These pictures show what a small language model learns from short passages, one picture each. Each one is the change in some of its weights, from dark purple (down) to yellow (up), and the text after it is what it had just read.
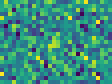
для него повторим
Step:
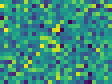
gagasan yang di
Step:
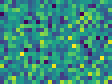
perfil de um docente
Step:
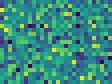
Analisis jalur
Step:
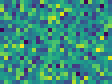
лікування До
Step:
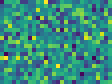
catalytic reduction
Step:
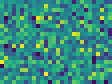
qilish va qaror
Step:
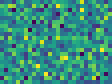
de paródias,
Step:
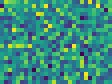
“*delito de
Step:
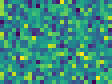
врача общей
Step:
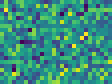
e desigualdades
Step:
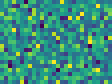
é sugestivo criar
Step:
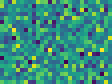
outras, a construção
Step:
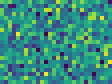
interaktiv shaklda
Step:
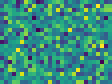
exactement le présent
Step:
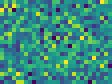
sentido e faz
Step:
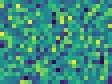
cura do paciente
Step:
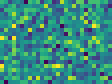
(COT) em
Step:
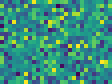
familiares <input
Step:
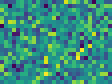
и ортопедии
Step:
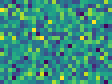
todos os estados da
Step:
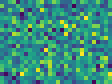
kamayishi nazariy
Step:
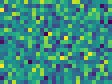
y colaborador de
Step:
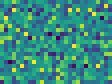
auf die Motivation der
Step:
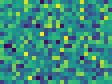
las barreras
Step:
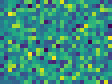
qué manera influye
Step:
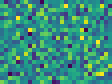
de la especie
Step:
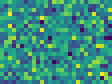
with mythological
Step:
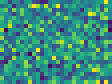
LeBleu V.S.,
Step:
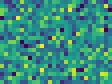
de interne organisatie.
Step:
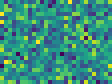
emotions associated with
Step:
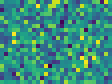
de omvang van de
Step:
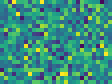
identify the needs of
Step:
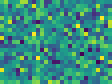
ularni tanlash
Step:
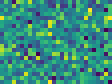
цены достигают
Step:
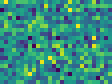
tashrif buyurgan
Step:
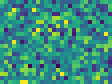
числа рождений
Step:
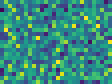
que as famílias
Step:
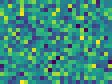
de forma autónoma y
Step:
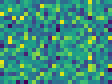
que, por no contar con una
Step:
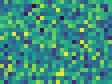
campos de pesquisa
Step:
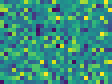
va uni rasman
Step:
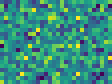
свойствами в
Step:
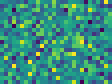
- Während der
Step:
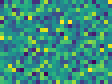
Abeyta, A.
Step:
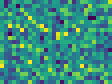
según Chamaca
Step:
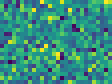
был выбран
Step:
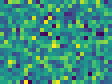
різних типів
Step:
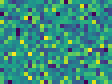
\quad 0 \leq r
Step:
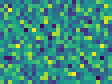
қамрови билан
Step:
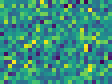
tipo de leche no se
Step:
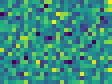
and Contributions of
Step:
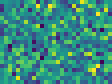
Deli Serdang
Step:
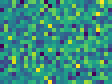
plante des pieds
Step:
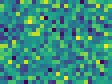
суд мажлисларида
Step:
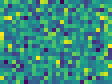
4, Section XIII
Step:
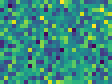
imagen hacen que no
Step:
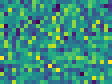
дает возможность
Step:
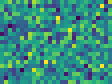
for creating a
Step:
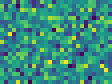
власти и местного
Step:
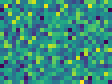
даромадлиги ва
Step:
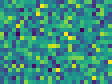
в нем базируется
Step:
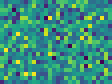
sodda nutqiy
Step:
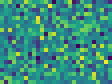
va shakllarning
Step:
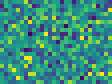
componente intermediário
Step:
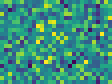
4.0 International
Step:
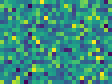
PIBIC, pesquisando
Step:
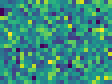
между этими
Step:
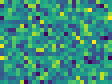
рта восковой
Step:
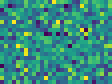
standen indes einer
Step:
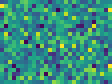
fisicamente todas as
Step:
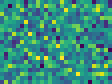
xususida fikr
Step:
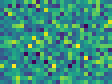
focalisé à la
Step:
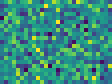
dar margem a que os
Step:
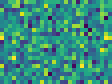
en appelant le
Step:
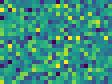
DE ENSINO E
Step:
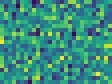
в нем. По
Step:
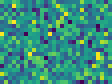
das perovskitas,
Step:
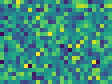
diharapkan dapat
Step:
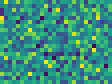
stelt de melding
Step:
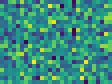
технологии. В
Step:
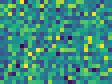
incluyó un proceso de
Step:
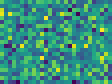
l'arte recepisce
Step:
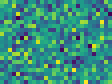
koloritga ega
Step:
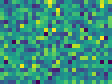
a abilităților
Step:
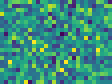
и минеральных
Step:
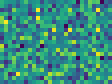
in ensuring the
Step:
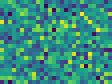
n % 1. Dalam
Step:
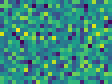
insuman en cuanto a la
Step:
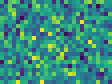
бўлмасин ҳар
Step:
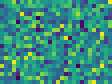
dalej poprzez
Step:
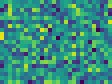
P, Landthaler
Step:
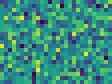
інвестиції та
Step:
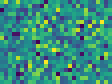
economy, what is
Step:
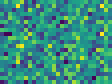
erhöht und
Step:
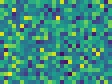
ground motion using the
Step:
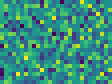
relacione con este tema;
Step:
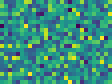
a 30 de agosto de
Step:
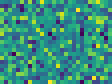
Technical Research,
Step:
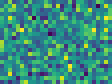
настільного тенісу
